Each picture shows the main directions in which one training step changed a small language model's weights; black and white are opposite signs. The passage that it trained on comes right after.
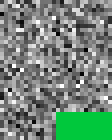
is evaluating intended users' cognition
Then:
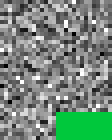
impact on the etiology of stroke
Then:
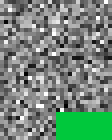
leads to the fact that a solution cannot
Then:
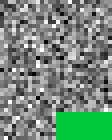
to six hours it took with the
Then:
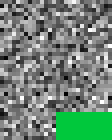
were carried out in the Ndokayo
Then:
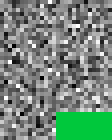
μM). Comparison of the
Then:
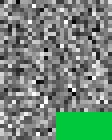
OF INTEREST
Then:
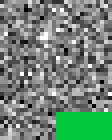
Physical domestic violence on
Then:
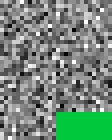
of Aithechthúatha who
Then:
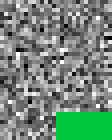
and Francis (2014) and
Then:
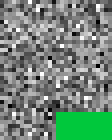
small ruminants, poultry,
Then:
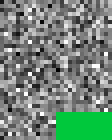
8: Pairwise Granger
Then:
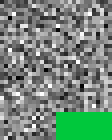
Sad, University of Novi Sad,
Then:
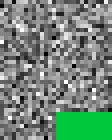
prevalence of spontaneous
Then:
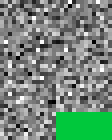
meet in the farmland. There was
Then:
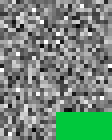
with ethyl cellulose (E
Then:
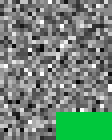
particle with both slits of a
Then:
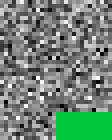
and hegemonistic media, which
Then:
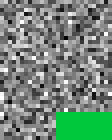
have been obtained for bitumens modified with
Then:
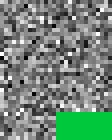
with special reference to northern
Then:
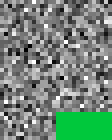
encryption algorithms. The new
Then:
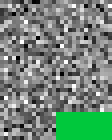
slide 100µm. The study
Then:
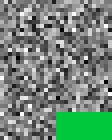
their prognosis is reliable.
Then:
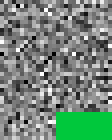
the Canvas explores the community from the
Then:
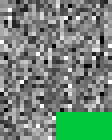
schools, which can help to improve the quality of
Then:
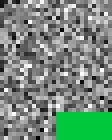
a 120 bp fragment from
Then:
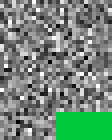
procedures, well-tested material
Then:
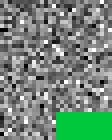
and rank them by semantic
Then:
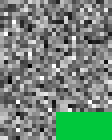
seen in Fig. 2, the effect of
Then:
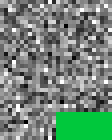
regression analysis techniques with output as the following
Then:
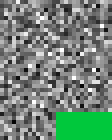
interest rates, Life Insurance
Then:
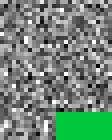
rough set approach. * Corresponding
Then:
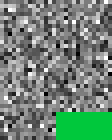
system provides critical skills necessary to handle
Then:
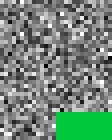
to others by Christ. The most
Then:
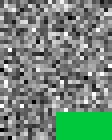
dates (6 April and 26
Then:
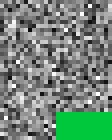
control points were strategically selected across the
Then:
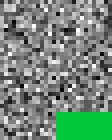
of fish was determined using our modified
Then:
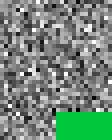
the injury, the nature of the
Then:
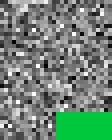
an e-mail address, etc.
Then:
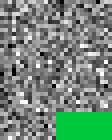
over 15 million people as of 2022 and a
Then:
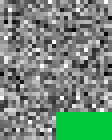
becomes more facile after the formation of
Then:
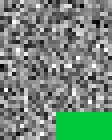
that over half (100 cases) were due
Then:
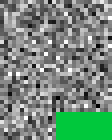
results to the application of one diluted
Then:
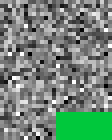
Basic Terms Definition
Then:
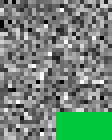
Pica S, Reant P, et
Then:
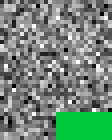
of the political parties and this
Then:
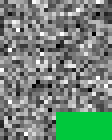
academicians who participated in the study
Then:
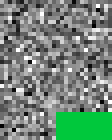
cases, such as those after refractive
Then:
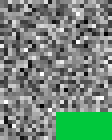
selected wards (see Table 1). This
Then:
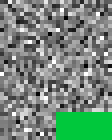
The more accurate locations and larger number
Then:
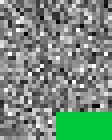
WP/Task related to the
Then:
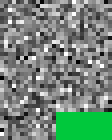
compliance matrixes, which are
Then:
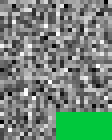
alterations in serum total protein and
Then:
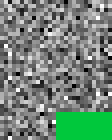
1 Emotional(ES) Support
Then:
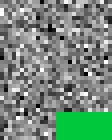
be docked and the weight and
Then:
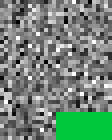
their activities successfully. That explains
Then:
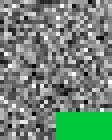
of Paul Ehrlich at the
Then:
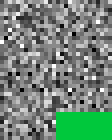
symptoms such as fever,
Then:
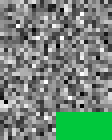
spacer; MCMC,
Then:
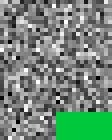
instrument of communication by which human experience is
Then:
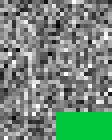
in the lower lumbar spine but can
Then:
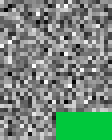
- Depletion of TAM in
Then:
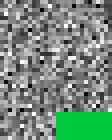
most important cogitative quality of the
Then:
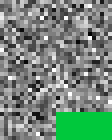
the DES and Triple DES. -
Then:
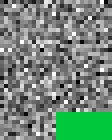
(only one is needed to connect a
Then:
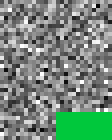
more supplements taken, the better the
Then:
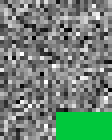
the Bioeconomy with Timber
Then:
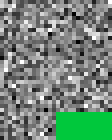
relevance of the photographs in relations to
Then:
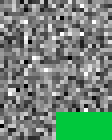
(2019). Mental health in
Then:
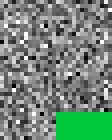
Gerd Felder (ECRIN),
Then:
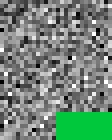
them for a productive work process, indicating that
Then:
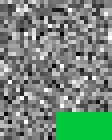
light”) unless they appear
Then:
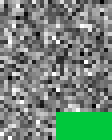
the use cases Once the use cases and user
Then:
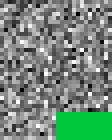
are in contact with the criminal
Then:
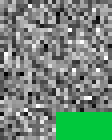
specific resource to determine the number of
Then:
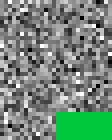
the patient's wish or because the patient
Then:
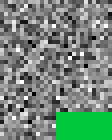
to encourage memory story
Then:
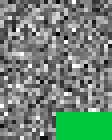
are a combination of policy measures designed
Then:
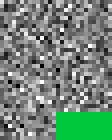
of the first wave and the patients during the
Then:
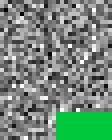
The Environmental Impact of
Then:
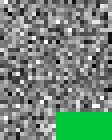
-CD inclusion complex. Docking
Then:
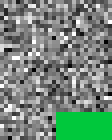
least you have exposed me to it and
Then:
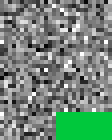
and play and learning in an enabling
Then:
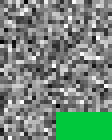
20 degrees, and 4/5
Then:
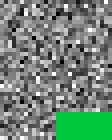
systems I+II – dialogue 2
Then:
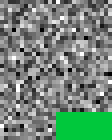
been so far studied. The present investigation
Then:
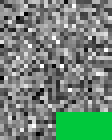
ACS management may not always
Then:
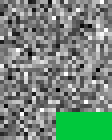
the optimal pyrolysis temperature as
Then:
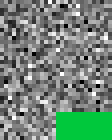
and γ -components of
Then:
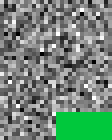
of accuracy, the J48 algorithm has better
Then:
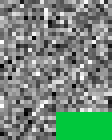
changes in wavelengths to the
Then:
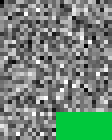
of Vegetation surveys and
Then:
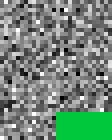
country on an SDG and in order to
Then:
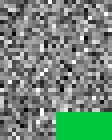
equation (5) where $C_p
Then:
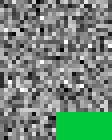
general wellbeing of the body especially
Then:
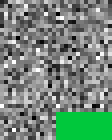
students in Uzbekistan. The aim
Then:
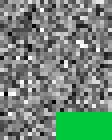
the risk of data leakage through direct or
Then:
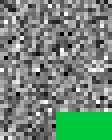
maps for the input, and the generated
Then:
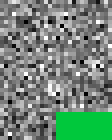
while maintaining efficiency in processing time.
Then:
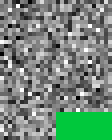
of existing disparate data, compares
